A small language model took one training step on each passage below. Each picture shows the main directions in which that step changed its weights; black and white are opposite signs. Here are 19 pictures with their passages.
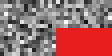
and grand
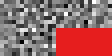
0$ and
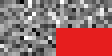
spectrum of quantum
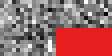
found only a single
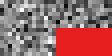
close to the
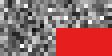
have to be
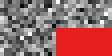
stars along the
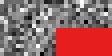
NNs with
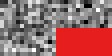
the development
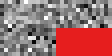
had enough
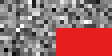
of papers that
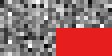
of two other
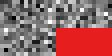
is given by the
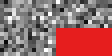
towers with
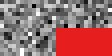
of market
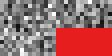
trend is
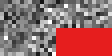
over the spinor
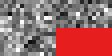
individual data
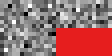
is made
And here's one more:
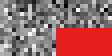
flow owing
